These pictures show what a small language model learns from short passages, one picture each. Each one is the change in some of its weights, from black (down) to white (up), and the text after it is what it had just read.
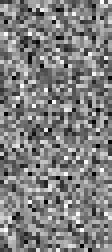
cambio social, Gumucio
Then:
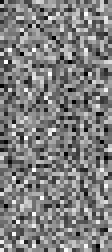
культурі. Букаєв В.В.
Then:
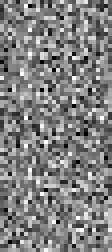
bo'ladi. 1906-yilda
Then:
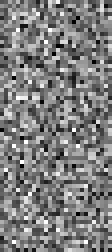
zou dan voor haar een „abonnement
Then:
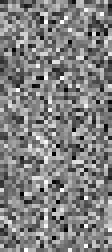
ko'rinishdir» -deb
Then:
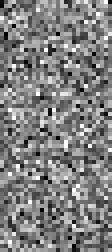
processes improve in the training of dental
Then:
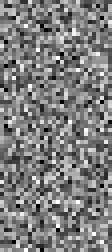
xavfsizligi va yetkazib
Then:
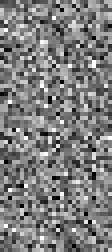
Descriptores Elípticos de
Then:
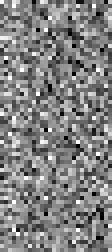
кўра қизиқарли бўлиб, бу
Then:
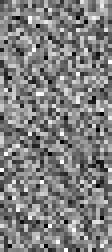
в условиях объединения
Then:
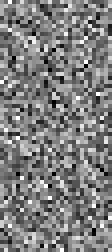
Kemeja American Drill
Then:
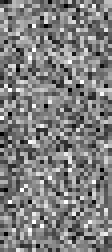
в Государственному бюджету.
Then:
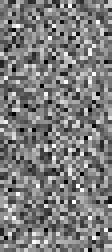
para ser por ela reconhecido ou posto
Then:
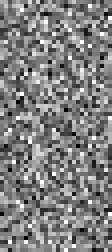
bilinebilmesi açısından
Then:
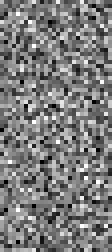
da diversidade do megalitismo
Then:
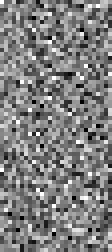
(rivojlanishini cheklash,
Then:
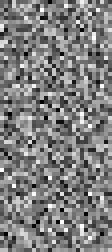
voluntaria a través de la lectura
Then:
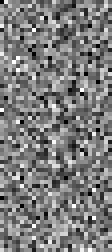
айтишича "Болалар
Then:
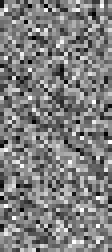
het absolute winstcijfer,
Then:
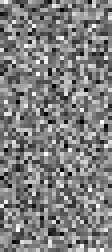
Não obstante a tramitação
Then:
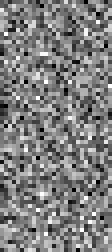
иммунодефицитных людей
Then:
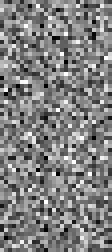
D nuqtalarda kesib o'tuvchi
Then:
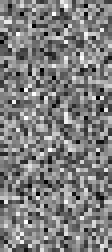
to achieve the best possible balance
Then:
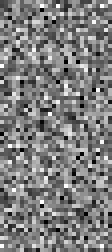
погодиться та виявить свою
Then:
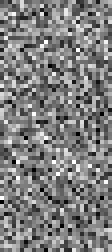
як система уявлень,
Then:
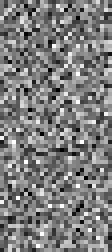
sifatida falsafiy va antropologik
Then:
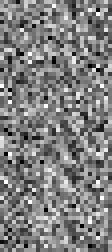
методы применения в образовательном
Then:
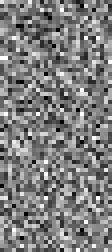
doit pas réduire le financement de la
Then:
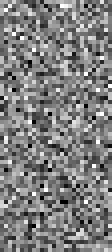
редких видов, что может
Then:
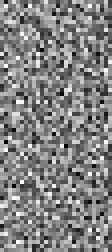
foydalanish maqsadga muvofiqdir.
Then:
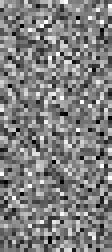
en toespraken, de weigering
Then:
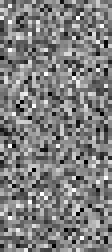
том, что времена делаются
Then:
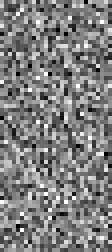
qiladi, bunda fermerlar kredit
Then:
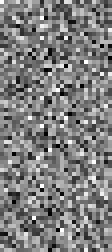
combinaison entre le modèle des
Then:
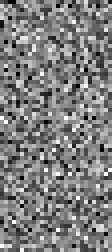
праці за рахунок використання
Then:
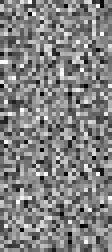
Título Sobre o título
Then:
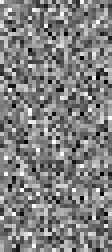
tilinde sálemlesiw hár
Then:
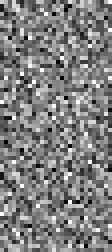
gipoteza, psixologik
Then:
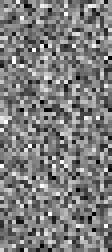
rivojlantirish 5. Raqamli ekologik monitoring
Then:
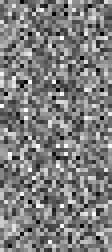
ehtimoli shunchalik
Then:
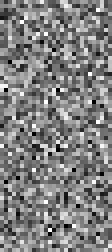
the special education field. Peer
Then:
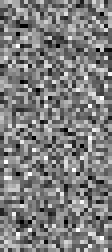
et surtout, le joueur se
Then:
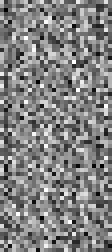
НА ПОКАЗАТЕЛИ
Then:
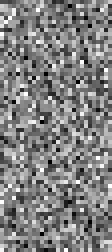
индивид, а группа
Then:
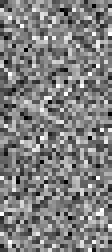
Arbeitsgruppen wurden folgende
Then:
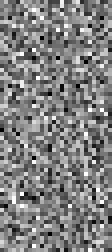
da sala de aula, além de propor
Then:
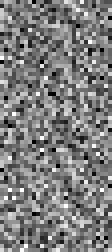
стратегическую политику государства
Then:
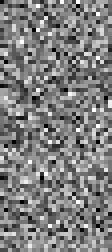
Tumbuhan Tinggi Program Studi
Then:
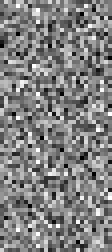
oplevelsen af den. Når du
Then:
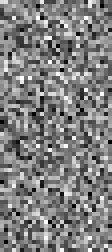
exact bepaald deel van het
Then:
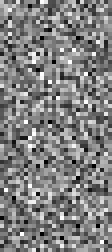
от Ориента и все повече се
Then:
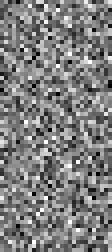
baholash jarayonida kogeziya va
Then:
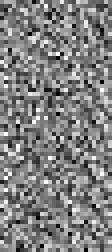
de seu contexto tradicional. Para a
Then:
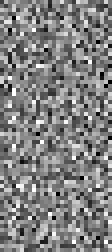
қилади. Бу асарларда
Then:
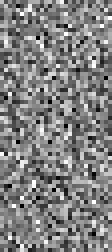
B. Rumusan Masalah
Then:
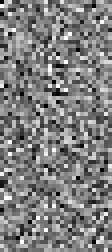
auf vorgängige Planung, den
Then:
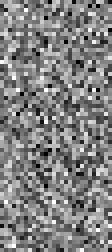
o‘rin olish mumkindir.
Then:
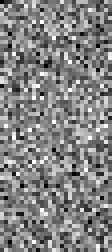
друг на друга димеров.
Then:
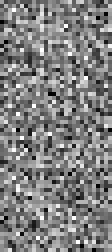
підготовці у денній дозі
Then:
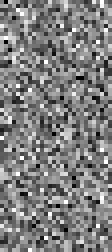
10. Tumanyan G.S.
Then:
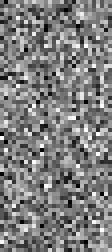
атакой // Ульяновский
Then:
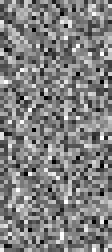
zarządu wydawane
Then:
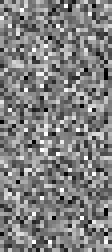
участках. Согласно
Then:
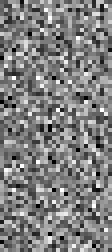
en las posibilidades de acceso al
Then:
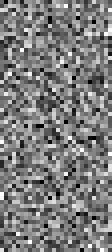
yang dikerjakan selama proses
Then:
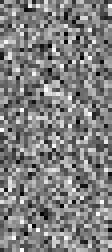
por planos desde la epidermis a
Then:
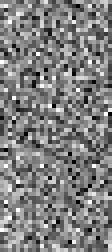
chiqaruvchilarga xizmat qiladi, ikkinchi
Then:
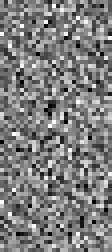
cada sujeito são obtidos através
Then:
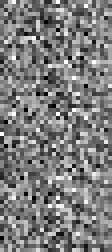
os abusos e ilegalidades da
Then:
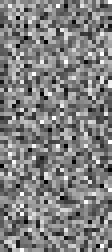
go i zepchnie do
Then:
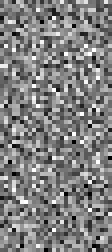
الاستعمال، وهذا من
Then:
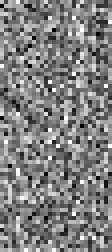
o'rganilishi hamda qiyosiy
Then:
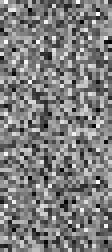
тилидан ўзлашган АТ
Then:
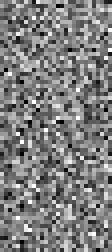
Global citizenship: A
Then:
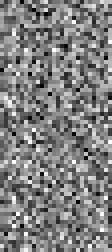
Chunki jonli, haqiqiy va real
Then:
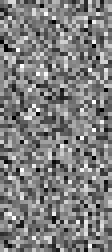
às pessoas com doenças
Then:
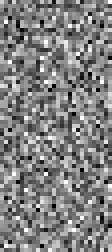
katliamları derhal durdurması,
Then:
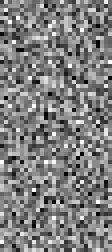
снизу основание ножки
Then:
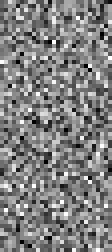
biri bo‘lgan temuriy malika
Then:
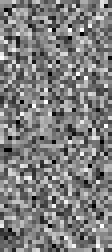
caso, el criterio de contacto
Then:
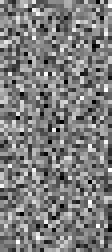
va normaning 120% ni tashkil etdi ($p
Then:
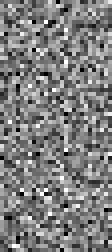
opsomming: stijging van
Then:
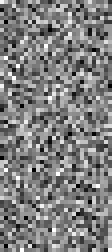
masalasi keltirib o'tildi. Bu
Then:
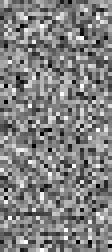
изображения содержания,
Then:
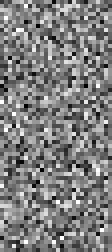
історичного контексту і в
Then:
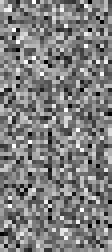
ichida va safro oqimida
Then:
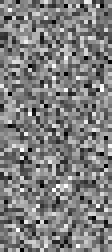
Tomice [XT87]:
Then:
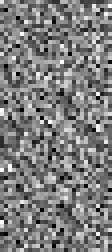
interpretare și aplicare a cadrului
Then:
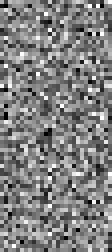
qo'ymaslik g'oyat muhimdir.
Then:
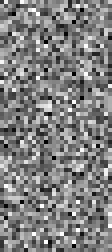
ishlangan, ya'ni dutorning
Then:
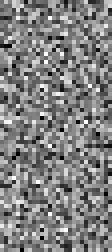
P.S. Nakhimov.
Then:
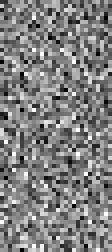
С.С. Кавказские
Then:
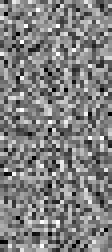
graves hechos que estaban
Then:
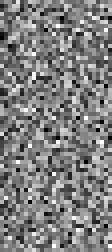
jarayonida o'zlarining madaniy
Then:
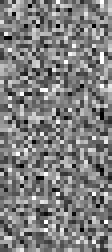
ang YouTube at TikTok ay
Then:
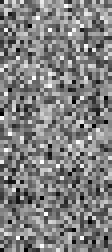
на довоєнному рівні або
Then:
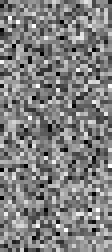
langsung terhadap Z Kepuasan
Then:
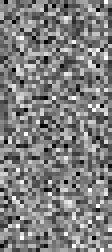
va Janubiy Koreya kabi rivojlangan
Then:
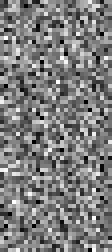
A.F., Ashby D.
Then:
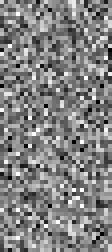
обликом, сложеницом
